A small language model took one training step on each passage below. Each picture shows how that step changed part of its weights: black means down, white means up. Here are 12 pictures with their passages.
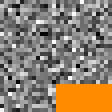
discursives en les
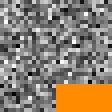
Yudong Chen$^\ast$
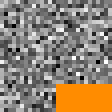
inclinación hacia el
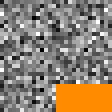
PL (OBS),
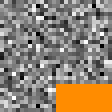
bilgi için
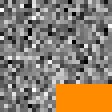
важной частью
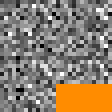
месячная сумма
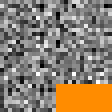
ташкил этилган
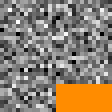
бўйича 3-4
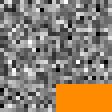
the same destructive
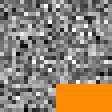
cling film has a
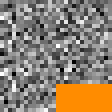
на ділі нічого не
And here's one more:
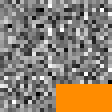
power series to higher
